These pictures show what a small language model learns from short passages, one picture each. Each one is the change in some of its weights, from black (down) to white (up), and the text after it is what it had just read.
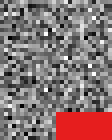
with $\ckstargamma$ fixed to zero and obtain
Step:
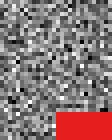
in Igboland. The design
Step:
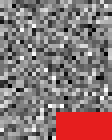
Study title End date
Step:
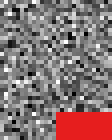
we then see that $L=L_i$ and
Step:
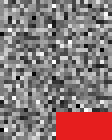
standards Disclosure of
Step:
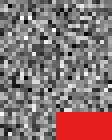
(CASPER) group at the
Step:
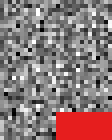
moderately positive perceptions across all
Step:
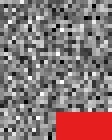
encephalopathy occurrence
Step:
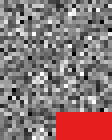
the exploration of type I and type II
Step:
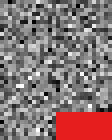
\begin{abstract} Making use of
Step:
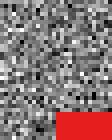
adapt the song and make variations of
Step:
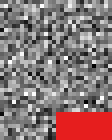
limited the comparability of responses across
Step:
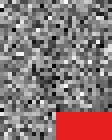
the hand sketched *Unification*
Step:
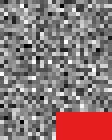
the profession 0.141 No
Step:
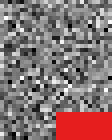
and $\Sigma$ has no boundary, the action
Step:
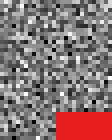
such as denial-of-service
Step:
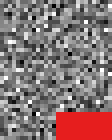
non-equilibrium dynamics.
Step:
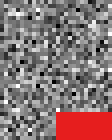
proton. The inverse propagator of an
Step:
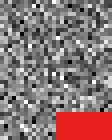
universal gravitational constant, explaining
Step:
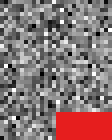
polynomials but a rational functions:
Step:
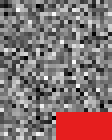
once, but several times.
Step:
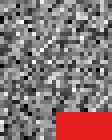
a solution $\overline{x}$ of $(EM)$ from
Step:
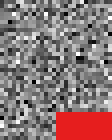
COVID-19 patients
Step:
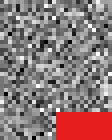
have a non-empty intersection:
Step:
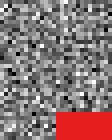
and learning conditions. Research questions
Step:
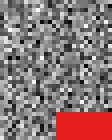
refer to a variety of aspects
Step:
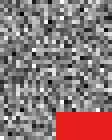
LSS baryonic peak. From the
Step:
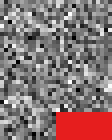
$\bf p$ and $\bf q$ lie on
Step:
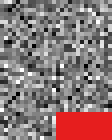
concludes with a brief overview of present
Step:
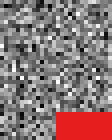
As a set $B\otimes B'$ is
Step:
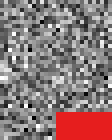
observations and with the same luminosity
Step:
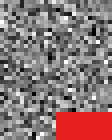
both sides of the correlator, which
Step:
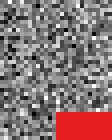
to have a particular outcome $f$, which
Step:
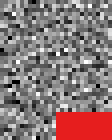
the $N/D$ system. The model was
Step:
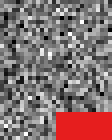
\label{figure:1} \end{figure}
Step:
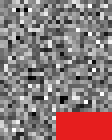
the coefficients $c_{\phi t}$ and
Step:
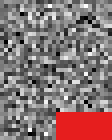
can be generated by controlling the phase between
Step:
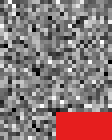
A static binary lens model would
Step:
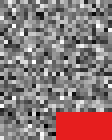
the work of Efromovich and
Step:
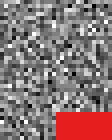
factors such as **limited sun
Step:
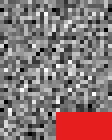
structures $\spinct_1$ and
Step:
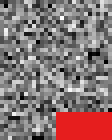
\alpha_n$. Thus in each
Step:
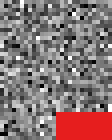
not divide $q_d$? We
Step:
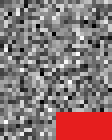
stems not only from the understanding of
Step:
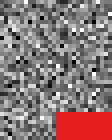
\in \mathbb{Z}} \lambda_k
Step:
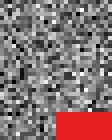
conflict of interest The authors
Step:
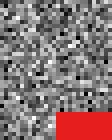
\beta$, Eq.~(2) can be reduced
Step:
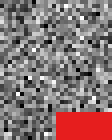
smoothes the field so relatively small grid
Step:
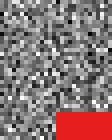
under some assumptions, that if the
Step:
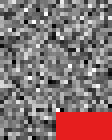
challenges that must be addressed to
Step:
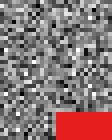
Oe, while along the $[110]$
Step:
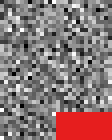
$\theta$ is irrational. Given
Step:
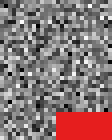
this, MultiQC is built in such
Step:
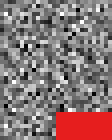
$\Omega_R$. \begin{figure}[h]
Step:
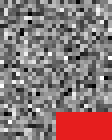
muon flux and energy spectrum measurements
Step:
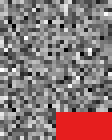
Problems, Mobile, Communication
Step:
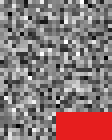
and the Poincar\'{e}
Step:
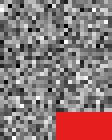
``full Ingleton theorem'' ({\em
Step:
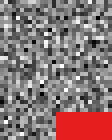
obtained either from one of the Einstein
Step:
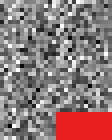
Grochowski^{*} and Radim
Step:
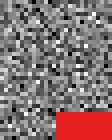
uses of data provide information that allows
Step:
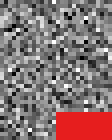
$\S$ is collapsing. (The
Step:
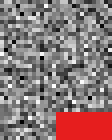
are expected to provide a level
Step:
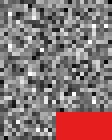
taken by Contejean
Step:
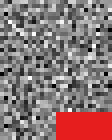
the designed value of 10$^{-16}$
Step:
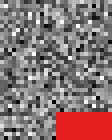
stepsize parameter, \begin{equation} \vec
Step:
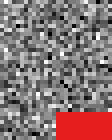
must be smaller than $10\%$. The algorithmic
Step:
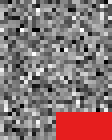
subsets of $G$, $g \in G$.
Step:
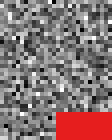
ranks respectively $n-1, n$, and
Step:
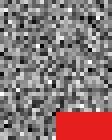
wedge angle of 40$^\circ$.
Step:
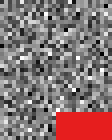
study deals with the survey of
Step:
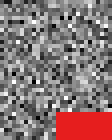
representing normal star-forming regions, to
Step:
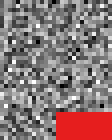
defect states just below the Fermi level.
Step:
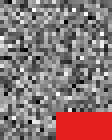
same completeness cutoff in both
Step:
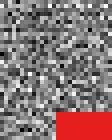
the received SNR for this
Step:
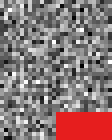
lapatinib as first-line
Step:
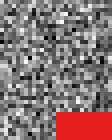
and *warm* invocations, we
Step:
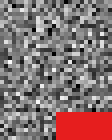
represented by the presence of nuclear
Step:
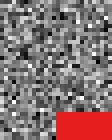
problem in creating a work of art, then
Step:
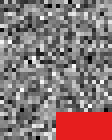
by the similar arguments as above, we have
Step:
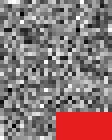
restarts without the aid of a
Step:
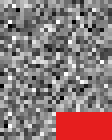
systems integrated into smart kitchen
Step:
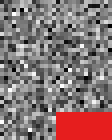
of the burst signal such that
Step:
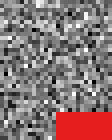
to Medical and Public Health
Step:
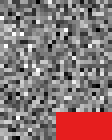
input devices. The headset was
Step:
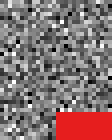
is also worth noting that material
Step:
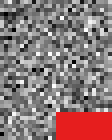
panel to measure the beam energies
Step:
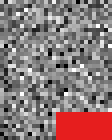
integration into global economy which
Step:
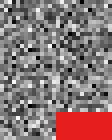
& & & \diagdots & \diagdots
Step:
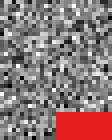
above reduced BAEs were firstly observed in
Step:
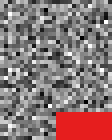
Finite Element Method
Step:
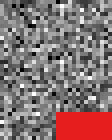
study, which is considerably complicate
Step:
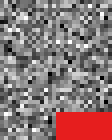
Error} emphasize the importance of
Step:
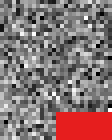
these previous calculations all potentials seemed to
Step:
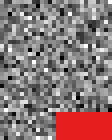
Gaussian distribution at each bin.
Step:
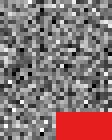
\mu . \end{equation} Inserting
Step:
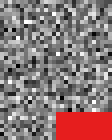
Our main result is the following: \vskip
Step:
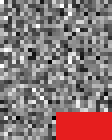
$\mu_{\rm B}$. A compilation of
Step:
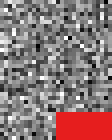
suggests that local variations in the
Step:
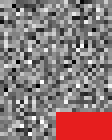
NY 14623 Running title:
